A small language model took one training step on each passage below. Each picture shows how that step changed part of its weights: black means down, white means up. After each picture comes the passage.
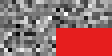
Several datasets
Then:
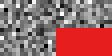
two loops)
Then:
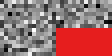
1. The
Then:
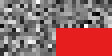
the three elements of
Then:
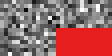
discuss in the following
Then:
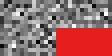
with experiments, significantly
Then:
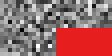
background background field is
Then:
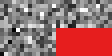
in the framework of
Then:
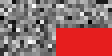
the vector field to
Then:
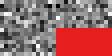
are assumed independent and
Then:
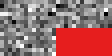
electronics and control
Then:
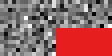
exactly is; they
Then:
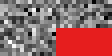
DC load
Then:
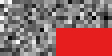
upheld throughout
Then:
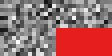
of image sets,
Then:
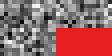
Life Technologies
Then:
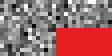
Demographic balance
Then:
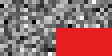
This means that
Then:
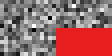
highest suspect in
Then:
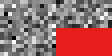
internet speed connection
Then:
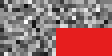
of the fidelities
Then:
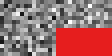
with a threshold of
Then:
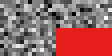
V, B
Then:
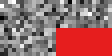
For comparison, the
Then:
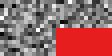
tax situation (the
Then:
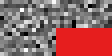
least as wide as
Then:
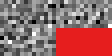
SVM models.
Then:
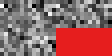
not introduce a spatial
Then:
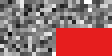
cosmological implications of
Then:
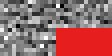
can then be combined
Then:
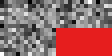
certain types of activities
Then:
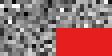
days). In
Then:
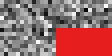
order to avoid too
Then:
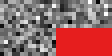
correspond to the tensor
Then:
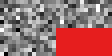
of indirect
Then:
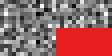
an ordered set
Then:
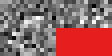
Central and much
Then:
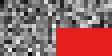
associated with the use
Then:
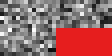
still one of the
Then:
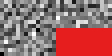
cosmic mean. Such
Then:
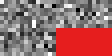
hydrogels were
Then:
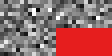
load balance during
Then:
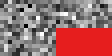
and inspection
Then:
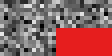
not only the local
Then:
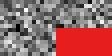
taken by management during
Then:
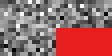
more susceptible to
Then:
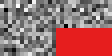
variation explained) for
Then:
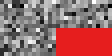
the Hodge
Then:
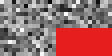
Peer review
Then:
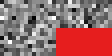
School Department,
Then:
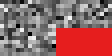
initial conditions, then
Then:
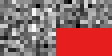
geometric relationships
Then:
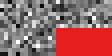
are nearly identical for
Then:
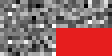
382 students and
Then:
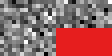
the cavity
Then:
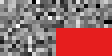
The chemical basis of
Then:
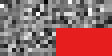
noise, given
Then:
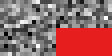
have the dimension of
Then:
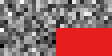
the TS
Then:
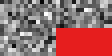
When $\nu$
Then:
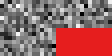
declare no
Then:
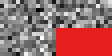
as lacking in
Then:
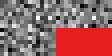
functionality space is
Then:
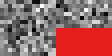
level at the last
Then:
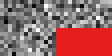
observe that as
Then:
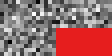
of mitigation.
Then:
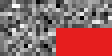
same level of correlation
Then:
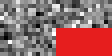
operational region even
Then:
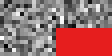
with galaxies in the
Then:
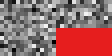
the need to
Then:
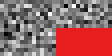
implying three
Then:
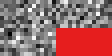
post test.
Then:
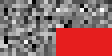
mode suppression.
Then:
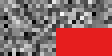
a map sheet
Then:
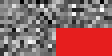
the same gaussian
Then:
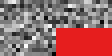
filterable were combined
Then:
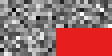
of an interphase
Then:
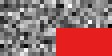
as well as diseases
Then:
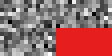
information were the
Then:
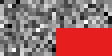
nongeometric than
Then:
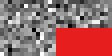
levels of governments
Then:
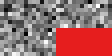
suffer from
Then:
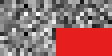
pressure originates from
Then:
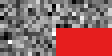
operate either by
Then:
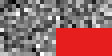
all dimensions are assumed
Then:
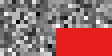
a whole resulted
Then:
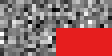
for shape phase
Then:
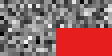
we see the level
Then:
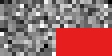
general theorem explaining
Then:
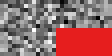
deployment probability
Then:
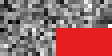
successful model description of
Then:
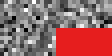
mentioned the number of
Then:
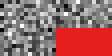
Time series
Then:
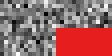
line is a guide
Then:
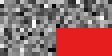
The eggs
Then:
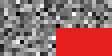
with CoOp,
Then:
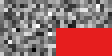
injected using
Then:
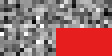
are presented in section
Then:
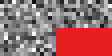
symbols (filled
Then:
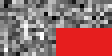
computed in time
